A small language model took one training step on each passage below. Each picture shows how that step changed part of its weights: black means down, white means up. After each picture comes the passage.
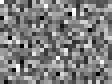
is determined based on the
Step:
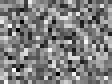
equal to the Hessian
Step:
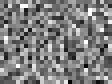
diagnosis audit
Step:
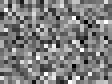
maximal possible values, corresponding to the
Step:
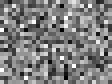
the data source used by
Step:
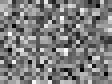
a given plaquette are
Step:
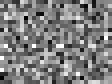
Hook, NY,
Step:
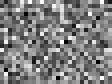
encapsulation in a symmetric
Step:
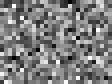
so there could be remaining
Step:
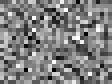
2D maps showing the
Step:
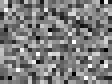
maximum of 5-10
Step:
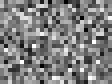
both ``narrow-line region''
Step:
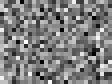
region. Chen et al.
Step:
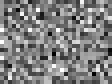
each compression point takes about
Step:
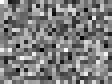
main grid. Thus, it
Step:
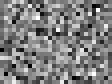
that the first homotopy
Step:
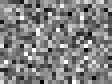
Mean field theory studies of
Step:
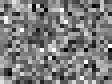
resonant degree of
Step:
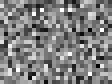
then calculated from Cardy
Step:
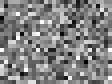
for improved spectral and
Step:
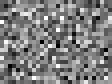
apart from obvious differences
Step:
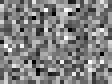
black hole horizon are
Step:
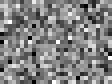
B_{\textrm{c}}$ and then
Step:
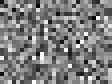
activated TLSs is
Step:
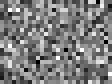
triaxial deformation is
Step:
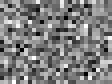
better clarify this
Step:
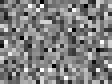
The successful operation of
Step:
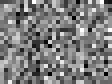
evidence supporting our
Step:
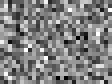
explicit 3N interactions we
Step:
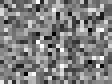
problem concerns the existence
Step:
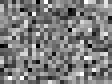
(Gutzwiller method
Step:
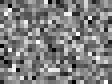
ordering with respect to quantum
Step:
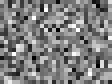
from the momentum equation
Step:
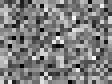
for maximizing charge
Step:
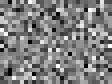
error and pooling error
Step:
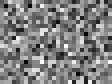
waves," Journal of
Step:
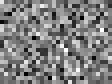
to gain the KS black
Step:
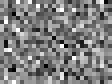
al.} derived amplitude equations
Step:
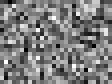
this system. Becasue of
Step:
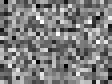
theoretical VDEs were
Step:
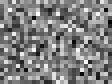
the sequence itself. In both
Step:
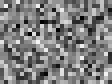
reflect the author's
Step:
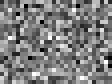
involve one or more of
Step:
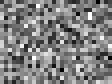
i} spectrum in both type of
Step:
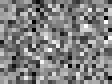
[Amziane and
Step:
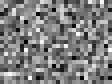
contains three images
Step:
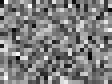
equals zero, giving the
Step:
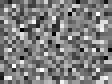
the chemical potential
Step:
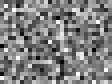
counterpart, which is
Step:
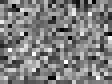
where this property was stated.
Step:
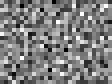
of tMPS, and the
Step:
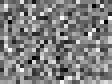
various Countries | |
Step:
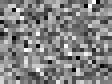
Sample | Material
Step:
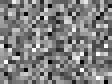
methods (e.g.
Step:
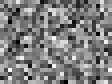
for the analysis. ##
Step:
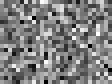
program [37]. The main
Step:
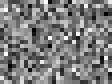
almost a factor of two
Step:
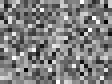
the proposed penalty.
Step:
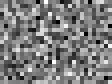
field $B_0$ and the
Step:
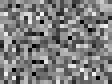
system design to the design of
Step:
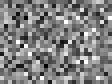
to incorporate interaction between
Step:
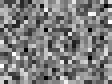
for the latter, the
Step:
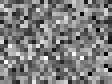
wavelength exist. We
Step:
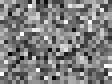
hope our work helps
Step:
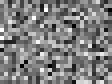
from multi-view lip
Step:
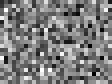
access the memory (as
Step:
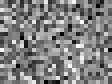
in $N$, so that $\phi
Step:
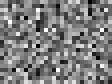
not a physical matter field and thus
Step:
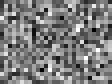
(going to a
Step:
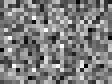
as a single erroneous
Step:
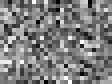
display the diffraction
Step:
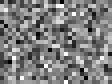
trajectories with the
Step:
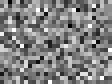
between Reynolds number and the
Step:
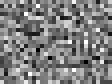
bottom-left to
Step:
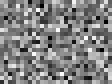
\mathrm{A} \) was
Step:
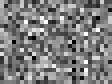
able to reionize the
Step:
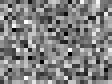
\end{figure} In addition,
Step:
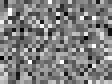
as \textit{single} star
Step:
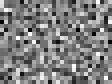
50% loss of
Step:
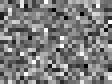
six hybridized
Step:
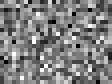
equations of motion without using
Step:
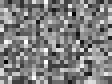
distinct from $\alpha$,
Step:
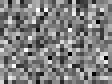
between viscous and magnetic
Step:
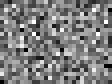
the Markovian
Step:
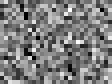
$k_i$ denote the
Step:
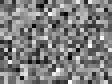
1 storms, from more than
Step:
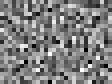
a NLO calculation of the
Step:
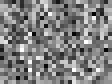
are probably unable to
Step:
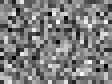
realized, and so the transformation
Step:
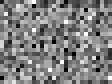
due to their absorptive
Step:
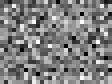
the full system size. This
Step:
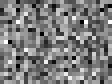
\subseteq Cs
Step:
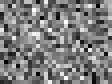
interaction at short distance, $\varphi
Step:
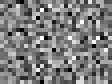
model (Nielsen and
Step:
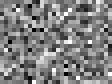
They can be written as
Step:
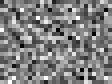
SPADs in
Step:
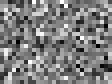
suggests a correlation between the time
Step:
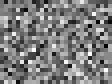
the Evershed flow.
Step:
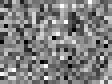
density $J_c$ in
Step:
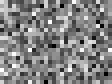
form by introducing a number of
